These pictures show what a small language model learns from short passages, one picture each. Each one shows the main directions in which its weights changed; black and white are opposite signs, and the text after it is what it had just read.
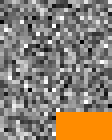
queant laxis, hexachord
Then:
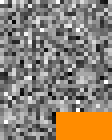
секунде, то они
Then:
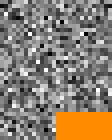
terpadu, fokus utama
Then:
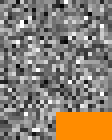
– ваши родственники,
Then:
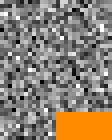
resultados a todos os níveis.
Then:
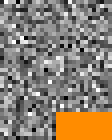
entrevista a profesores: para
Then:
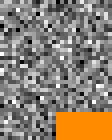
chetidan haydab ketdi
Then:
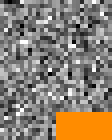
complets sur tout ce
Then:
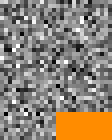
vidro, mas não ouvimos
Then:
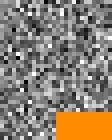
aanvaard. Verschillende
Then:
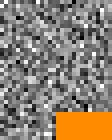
veiklą, mažai buvę
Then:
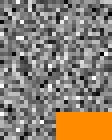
próprias decisões e agir
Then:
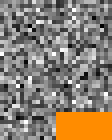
verändern? Frage 5
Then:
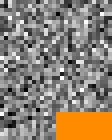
postpartum. Arch.
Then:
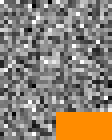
menggunakan metode maserasi
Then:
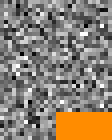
actualizadas que permitan a los
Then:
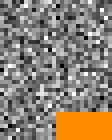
un dominio centralizado,
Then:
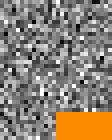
navbatida morfologik
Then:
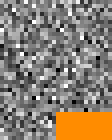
adquiridos después de los
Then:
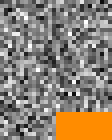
decisão, conferindo maior
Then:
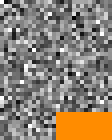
trasladada la mercancía
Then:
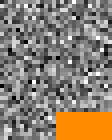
Applied Studies*, vol.
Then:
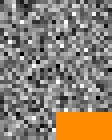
e necessidades dos participantes. A
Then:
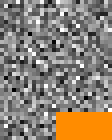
عام ہے اور
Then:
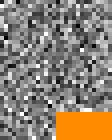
Sustainability Concepts:
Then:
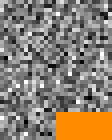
geometriyi algılama
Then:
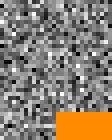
bar osmon **dori**
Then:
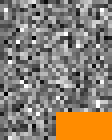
tratamentos foram os tratamentos
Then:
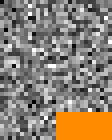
những tác
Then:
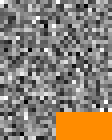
jarayonlar asta-sekin
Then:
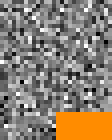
период, на пороге
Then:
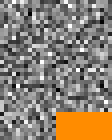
камлик қилади)
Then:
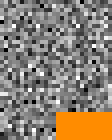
zowel m.b.t. de
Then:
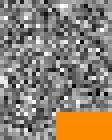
think about the grade he
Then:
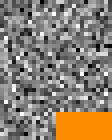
painting, creation,
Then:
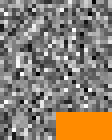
pertama pemahaman yang di
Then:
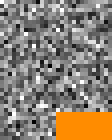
ambició dels calés.
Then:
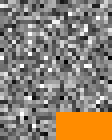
інформування клієнта про
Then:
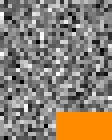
uni boshqaradi. Sarokin
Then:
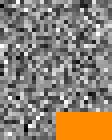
adım, plan hakkında
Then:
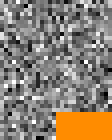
spektrda aniqlashda 1724
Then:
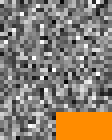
olan evlilik töreni
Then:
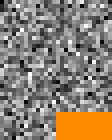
significativo é reconhecer
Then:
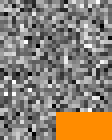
relação entre os clusters, as
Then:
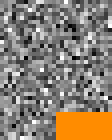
niyet qılğan bolsa
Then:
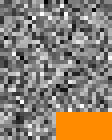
rozwój. Zmianę
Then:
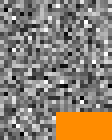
предлагают модель данных,
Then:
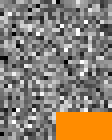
дейилганда нутқий
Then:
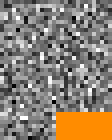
ellas. Esta alianza
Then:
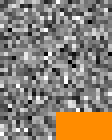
tús berip turǵanı
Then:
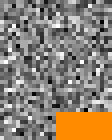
lo que respecta a la necesidad de
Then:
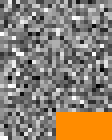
esa daromad va mijoz
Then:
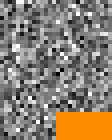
lag bei 57 %. Die
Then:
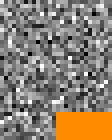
muhim o'rinlarini eslab
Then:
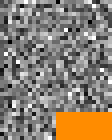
queria ir ao cinema,
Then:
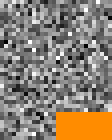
исторической личности в
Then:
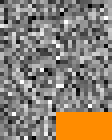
This paper examines the
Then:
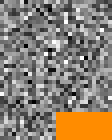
é, o sistema educacional,
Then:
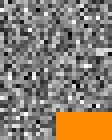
(harorat ta'siridagi)
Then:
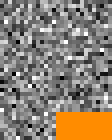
моделей сервісного
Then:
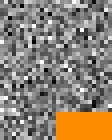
✓ эҳтимолий
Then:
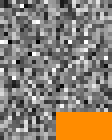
ve Hürrem Sultan’ın
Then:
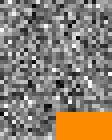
He H., Zhang Z. et
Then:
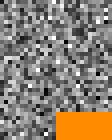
da produção do conhecimento,
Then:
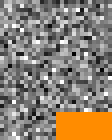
Европейской части
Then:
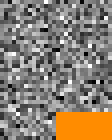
можуть, в принципі
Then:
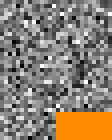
the grid of subjects offered
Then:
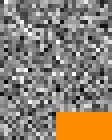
& Iñigo Bajo, E.
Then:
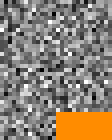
Con respecto, a los resultados
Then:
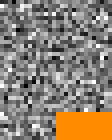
pedagogik metodlar asosida ishlab
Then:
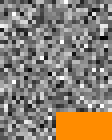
Hasil hipotesis ketiga
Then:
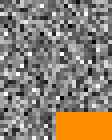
до суду) у кожному
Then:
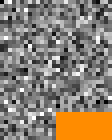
muncă este mai mare, cu
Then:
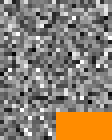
dos processos de ressocialização é
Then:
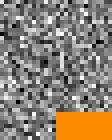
berdi. Bu borada ijodiy
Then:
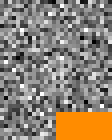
купівельної спроможності
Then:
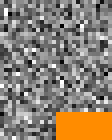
Bank of Ukraine. 17.
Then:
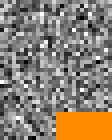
van de accoun- tant om
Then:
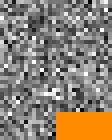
intellekt" tushunchasi
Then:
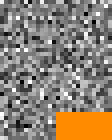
tilga sezgirlik (til
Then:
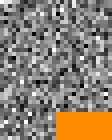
talaba va o'quvchilarda bu
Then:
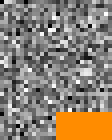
tem um feedback dessa
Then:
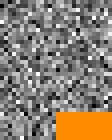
ЯЗЫКЕ. Oriental
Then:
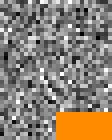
фінансової системи
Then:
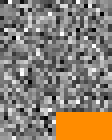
único pavimento, como
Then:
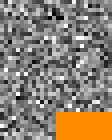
korišćenjem UAM
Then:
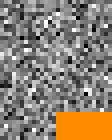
falta de formação é um aspecto
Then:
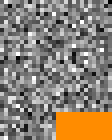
المناسبة. ويبدأ
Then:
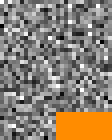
cet article : TRAORE
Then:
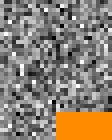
the Ukrainian people.
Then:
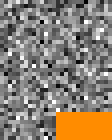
qaytdi. Buni biz
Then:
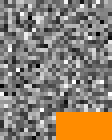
cünglərə daxil
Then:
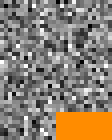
a todos os tecidos do corpo,
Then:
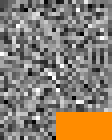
Iberici di Torino, 2001,
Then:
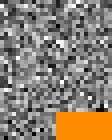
de Salvo. **Direito
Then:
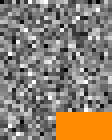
ovqatlarni tashkil qilishda
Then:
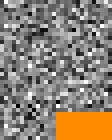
к моменту анализа
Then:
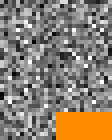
inobatga olgan holda
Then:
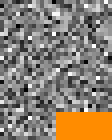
үлкен класс
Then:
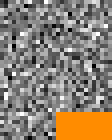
setor SFL (Sem Fins
